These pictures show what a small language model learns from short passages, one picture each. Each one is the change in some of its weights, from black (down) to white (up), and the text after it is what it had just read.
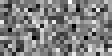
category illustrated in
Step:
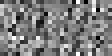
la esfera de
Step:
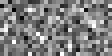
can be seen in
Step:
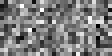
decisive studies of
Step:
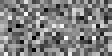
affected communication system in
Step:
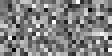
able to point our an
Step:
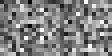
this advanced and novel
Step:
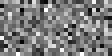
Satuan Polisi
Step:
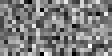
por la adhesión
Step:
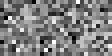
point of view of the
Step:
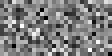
merosi Dars
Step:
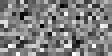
//European Journal
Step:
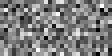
be equally reduced.
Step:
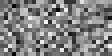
of the RSI
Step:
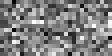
where the subscript denotes
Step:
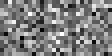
the Polyakov
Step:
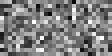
measuring techniques have been
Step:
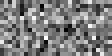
es el expreso sentido
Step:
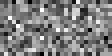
communities, and
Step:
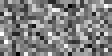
the Rashba
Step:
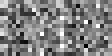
пацієнтів з
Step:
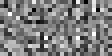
la funcionalidad al
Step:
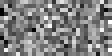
foils is of
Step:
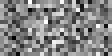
outline what is known
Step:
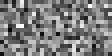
beam halo events.
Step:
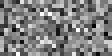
L5 | work help
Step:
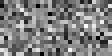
of expression: mural
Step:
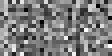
bilan bog'liq
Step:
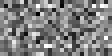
the overlap between the
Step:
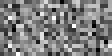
and the plane-wave
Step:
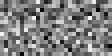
*International Journal of
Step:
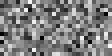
simulada permite ao
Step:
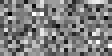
Use in the
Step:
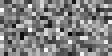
Going along this line
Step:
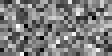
die nationalen und
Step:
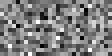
seems moderately
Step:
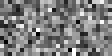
paper we investigate effects of
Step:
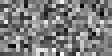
picture is summarized in
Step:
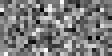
variazioni del
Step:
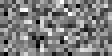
Gyr, red)
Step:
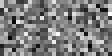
koşulları ile
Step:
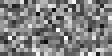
the contour demonstrates
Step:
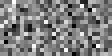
en adultos
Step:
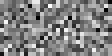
Yukawa vectors
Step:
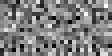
praktis dalam
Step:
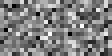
the physical properties of light
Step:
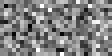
blocks to fluctuate with
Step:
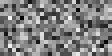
and broaden with
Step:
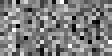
años o más de
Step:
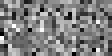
// Серия
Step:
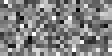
constraints weaken the implementation
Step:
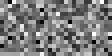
a unique native
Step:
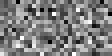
web platform,
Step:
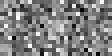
oshirish mumkin: -
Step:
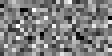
que poderiam
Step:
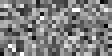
de inhibidores
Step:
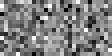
kept fixed (at
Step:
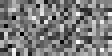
absence of body
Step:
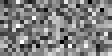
die veränderte
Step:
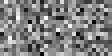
процессе научного
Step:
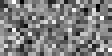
que confere à
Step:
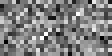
Instead of performing
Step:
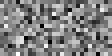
desde una perspectiva
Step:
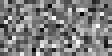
logarithm of
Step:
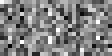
у навчанні
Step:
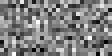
along the transverse direction
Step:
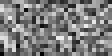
oferecem um
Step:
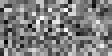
or robots yields to
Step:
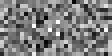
Streng genommen
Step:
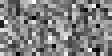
mumkin - Xona
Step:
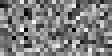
music generation, deep
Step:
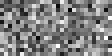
we have \bea
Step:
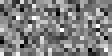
values of $\lambda$
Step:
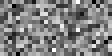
one of the masses,
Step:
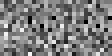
energético do
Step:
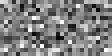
After $A$
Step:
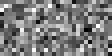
rejasini asosida
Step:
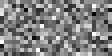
a comparable total number
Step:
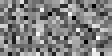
no stable solutions can
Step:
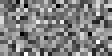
by an isotropic
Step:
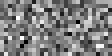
steps; we temporarily
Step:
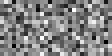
exist that are related to
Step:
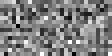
бизнес модела
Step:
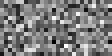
element, the probability of
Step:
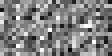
RET rate that results
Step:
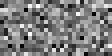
the shadier
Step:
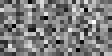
mentioning of pain
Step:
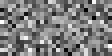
do CDC,
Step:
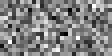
seu pensamento a
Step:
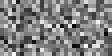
язык» Му
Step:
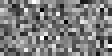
But, because
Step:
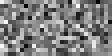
order. The result is
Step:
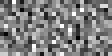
automaticamente da
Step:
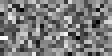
dit nog
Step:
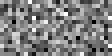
each ensemble (and thus
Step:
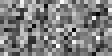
elektron tizimlardan
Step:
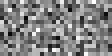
extérieures non
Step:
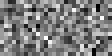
que el aparato
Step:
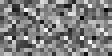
spectral components appear to be
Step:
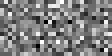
Wilms et
